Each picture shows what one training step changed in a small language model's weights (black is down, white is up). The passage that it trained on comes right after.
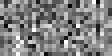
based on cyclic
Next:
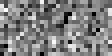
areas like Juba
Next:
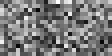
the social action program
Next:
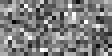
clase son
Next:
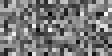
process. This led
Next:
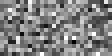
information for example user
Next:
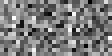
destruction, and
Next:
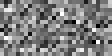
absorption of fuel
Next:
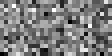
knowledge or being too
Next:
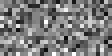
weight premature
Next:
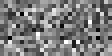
supported by the cultural
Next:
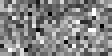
recorded in T10
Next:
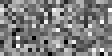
questions. Because
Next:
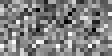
the group studied.
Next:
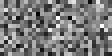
activities coordinators,
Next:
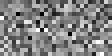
identical vertices
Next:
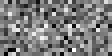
The study aims to
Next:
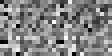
publication of this
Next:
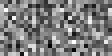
medical education and it
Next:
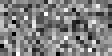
significance in displaying
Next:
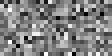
reference signal, the proposed
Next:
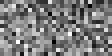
be packaged and
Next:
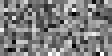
activities for the effectiveness of
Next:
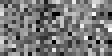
their capability.
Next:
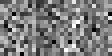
occur when adopted in
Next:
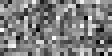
its distribution. In order
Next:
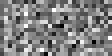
presses, individuals
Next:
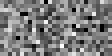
Glass composite
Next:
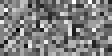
of frictions and
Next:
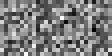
was proposed in order to
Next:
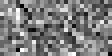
microcosm and
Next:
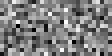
Selection Shopping
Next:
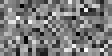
= the slope
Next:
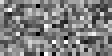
as the soundmark
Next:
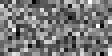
common functional goal and
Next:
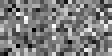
accept the view that one
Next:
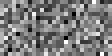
and the most economical
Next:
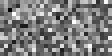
leadership through
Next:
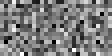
Information section. **Data
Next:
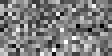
up to 60% of
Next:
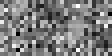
of swelling and
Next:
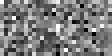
automakers beyond recycling.
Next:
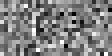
shows excellent
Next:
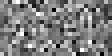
contributor to the
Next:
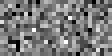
ranged from approximately
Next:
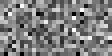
infants occurring after
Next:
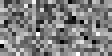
also speak in English
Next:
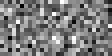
F4, and
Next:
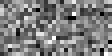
the individual nature and
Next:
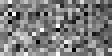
risk of undesired
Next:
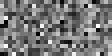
therefore, been thought
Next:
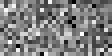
model the tensile
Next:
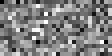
boy children. -
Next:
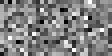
do this for all
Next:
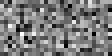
In fact, the
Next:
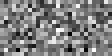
is not robust and
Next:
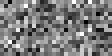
its mental aspects are associated
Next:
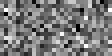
ecosystems are habitats
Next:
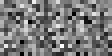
build platform complements,
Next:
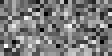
The top layer is
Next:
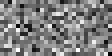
In light of the above
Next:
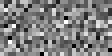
advantage of the
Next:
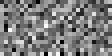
changed periodically to
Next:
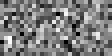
could achieve interchangeability
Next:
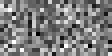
testing each of 4
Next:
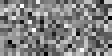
m " > ca
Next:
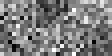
with daily life, social
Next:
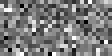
price which is considered
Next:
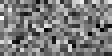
Approach GF
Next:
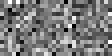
By varying the
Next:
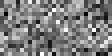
of goal-setting
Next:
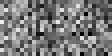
of operations, including
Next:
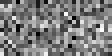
decrease the risk of primary
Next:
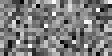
entails risks like
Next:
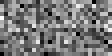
day in the smart
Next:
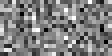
State biotechnological
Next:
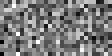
church the
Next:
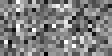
seed yield for 12
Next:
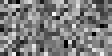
been struck with
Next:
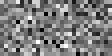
hydro resource is to climate
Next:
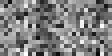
its informational systems To
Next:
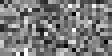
a length of 100 mm
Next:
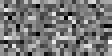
governmental policies.
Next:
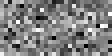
*Am J
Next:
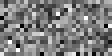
to compare the means
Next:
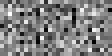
LEADER only
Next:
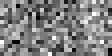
and Granger
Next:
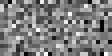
given prototype 304
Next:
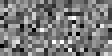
to eight species in
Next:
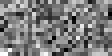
for the effective operation of
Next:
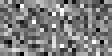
therapy) is
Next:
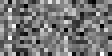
This composition of secondary
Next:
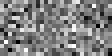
statistically with the Analysis
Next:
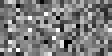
to convert productive
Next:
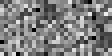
the separation and
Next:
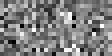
to survive in
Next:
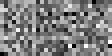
study was performed under
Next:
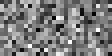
turn, consists of
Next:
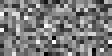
an entire gated
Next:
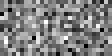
difference in fiber
